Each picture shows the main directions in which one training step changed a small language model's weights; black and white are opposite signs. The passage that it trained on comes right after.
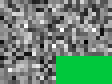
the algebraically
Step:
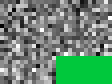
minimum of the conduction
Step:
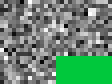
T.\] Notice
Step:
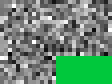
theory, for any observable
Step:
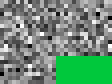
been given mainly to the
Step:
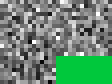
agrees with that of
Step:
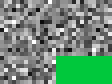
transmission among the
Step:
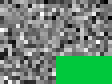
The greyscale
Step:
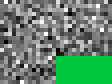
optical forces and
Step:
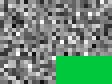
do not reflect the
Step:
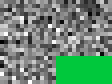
reduced. The numbers
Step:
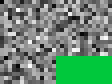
make the prediction that
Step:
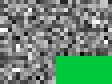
the articles and
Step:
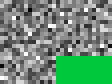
\quad i\in
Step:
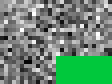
lines. Similar
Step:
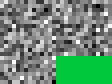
the maximal detour
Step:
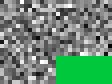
This allows us to
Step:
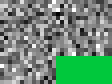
ANCs directly
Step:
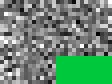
starts to be important for
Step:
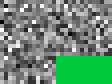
with SH0ES
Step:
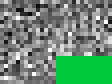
to zero when the system
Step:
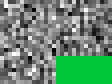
model plus corrections
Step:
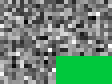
about the server's
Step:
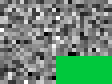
the single triplet
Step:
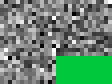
latter is currently
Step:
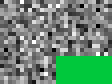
This possibility is
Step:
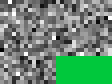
opacities are
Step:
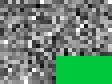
of $\tau_s$
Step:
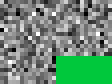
The first one belongs
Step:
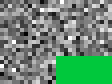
As already
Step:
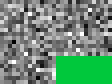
for $\theta$ can be
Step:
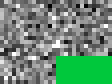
drawn from a
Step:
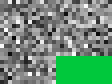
prescription, given
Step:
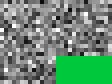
where $\|Z_t
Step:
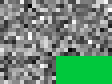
For consistency, for
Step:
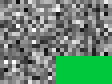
have compact emissions.
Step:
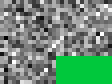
to resolve it
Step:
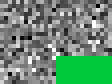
the power series contributions
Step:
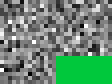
mass hierarchy has
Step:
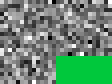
thus the mission could
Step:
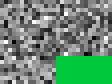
One version, for
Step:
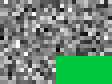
frame formalism was proposed
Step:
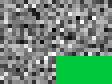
a genuine
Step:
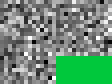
their doping level as
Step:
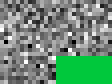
thereby making a
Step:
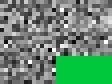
the dimensionality,
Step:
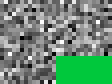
prediction of cross sections
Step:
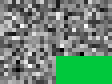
that they correspond to the
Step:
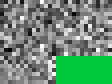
M)$ is a potential function
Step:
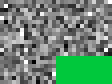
hopping on a
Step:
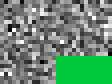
interaction Hamiltonian
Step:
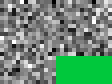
focuses on the
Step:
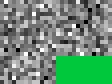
photons. Our analysis
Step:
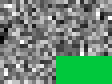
discussed in Helland
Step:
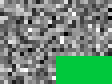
the local Lorentz
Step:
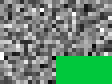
faced with these three
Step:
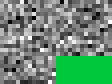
mass of the last
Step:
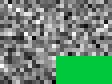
with extra care to
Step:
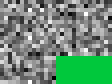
is transferred to the
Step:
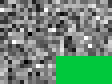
by the multigrid
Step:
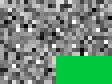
that eHMIs
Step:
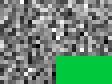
Furthermore, the
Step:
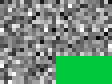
$I$, and the
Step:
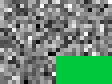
\toolname in
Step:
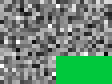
to converge to the
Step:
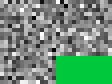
of the upper
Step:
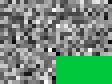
the main text and
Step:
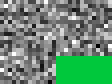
to affect not
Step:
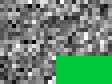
includes the known results
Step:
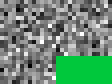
wide range of effective
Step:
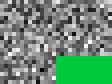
the transmission, to
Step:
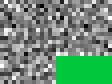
areas may form and
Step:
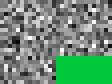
for the application to
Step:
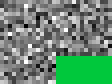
leading small and a
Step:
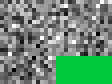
which in most model studies
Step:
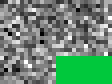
function of the stress
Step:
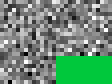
radius are given by
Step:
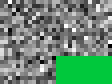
in ordinary
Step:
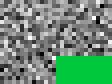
to the toric
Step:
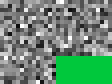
\\ \midrule
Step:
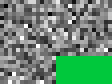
hadronisation of
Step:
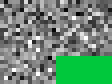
modification to the
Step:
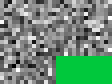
as the ground state of
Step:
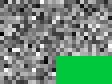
of relativistic
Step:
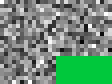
an M dwarf will
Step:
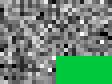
a) from the center
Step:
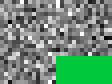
mass spectrum covers a large
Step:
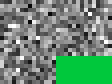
measurements which, at least
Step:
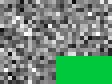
lower limits exceed
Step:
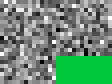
end, we perform
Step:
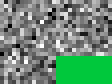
points are adopted from
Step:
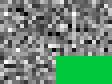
to acquire
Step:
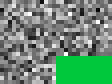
predict that ${\rm
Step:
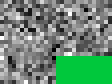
to the important question
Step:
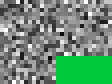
has been considered. To
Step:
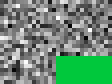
tree from the top
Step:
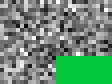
consider the hollow
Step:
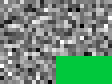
case where all layers
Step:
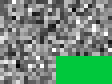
\gamma^{a b
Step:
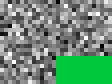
with history
